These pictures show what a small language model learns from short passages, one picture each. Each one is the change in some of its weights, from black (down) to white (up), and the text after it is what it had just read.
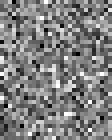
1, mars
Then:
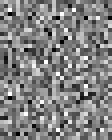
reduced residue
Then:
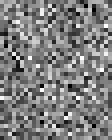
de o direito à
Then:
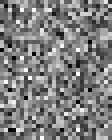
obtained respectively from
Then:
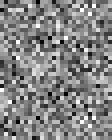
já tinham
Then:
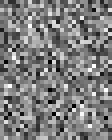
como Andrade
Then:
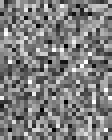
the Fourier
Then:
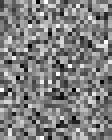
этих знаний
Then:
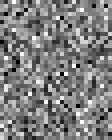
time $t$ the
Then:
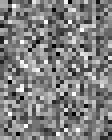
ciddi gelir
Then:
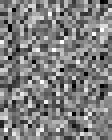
los contenidos de
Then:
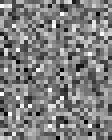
\zeta_k =
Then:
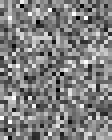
a similar way as
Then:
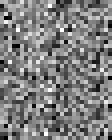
Ann. Math.
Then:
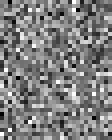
else $\sI$
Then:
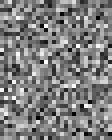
se refiere a
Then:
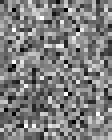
colocados en
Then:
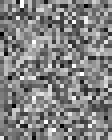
kunda statistik
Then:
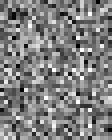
del Código
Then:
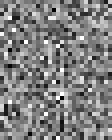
all $x\in
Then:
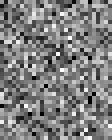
metric spaces}{in
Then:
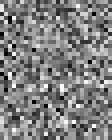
0}$ and we set
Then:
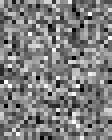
un élément de
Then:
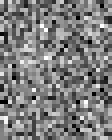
Normen als
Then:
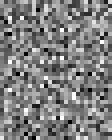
we may assume that the
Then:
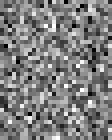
of elements:\\
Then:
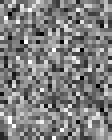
an algebraic number field
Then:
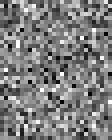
existence of a unique
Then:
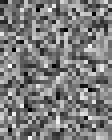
follows: Let $u$
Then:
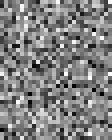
continuous time Markov
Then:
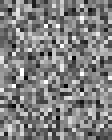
a map $\vfi :
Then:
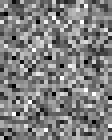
yillari uchun
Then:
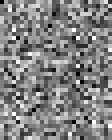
Los datos
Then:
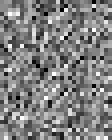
we readily
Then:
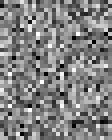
перехід до
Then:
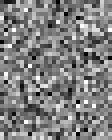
part}. Taking
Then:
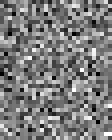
are assumed to be
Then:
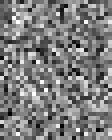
recolección de
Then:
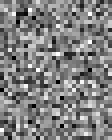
cukup lama
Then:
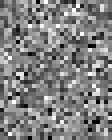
эса шу
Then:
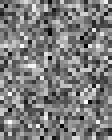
field for $f$
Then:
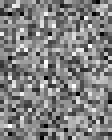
and so serene that the
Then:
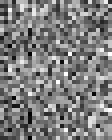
up with upper and
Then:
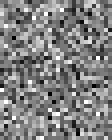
yil Nashr
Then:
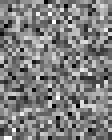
va muhabbat
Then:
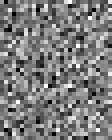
is satisfied, then
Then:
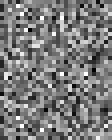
closed subspace of the
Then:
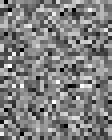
les tâches,
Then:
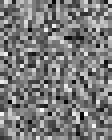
(visto que se
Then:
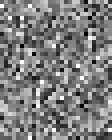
In this example we
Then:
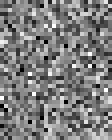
of the Euler
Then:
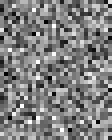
and Systems},
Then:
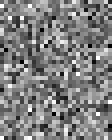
In this section, we
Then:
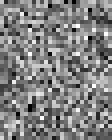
a code $C$
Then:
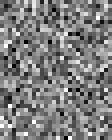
appear here from
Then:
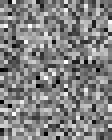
tarixiy va
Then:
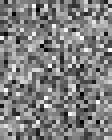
is strictly
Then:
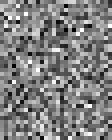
planar rooted
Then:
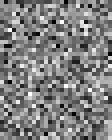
lengthy and
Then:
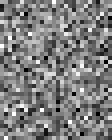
Hald Ege,
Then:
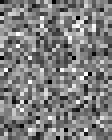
by the mixtures
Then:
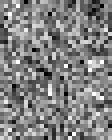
overall goal of
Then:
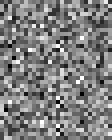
any element $a\in
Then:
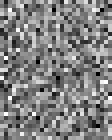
always get a
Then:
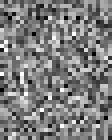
The issue of using
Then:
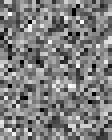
его можно
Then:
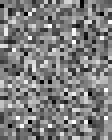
be decomposed as
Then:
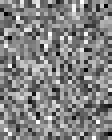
broyer tout
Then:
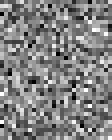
\ Assume this fact
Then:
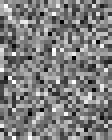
\end{equation*} a
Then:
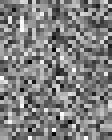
system. We show that this
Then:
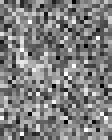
basic definitions
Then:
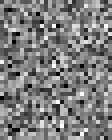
exists an $m \in
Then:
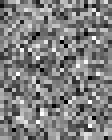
va sun'iy
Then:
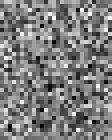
Of particular interest
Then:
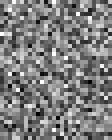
\item See Section
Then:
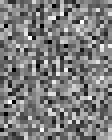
is antisymmetric.
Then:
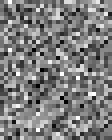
Ushbu manbalar
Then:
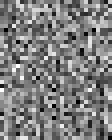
a compact complex
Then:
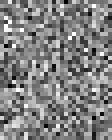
it locally. But
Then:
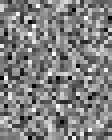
in transport properties
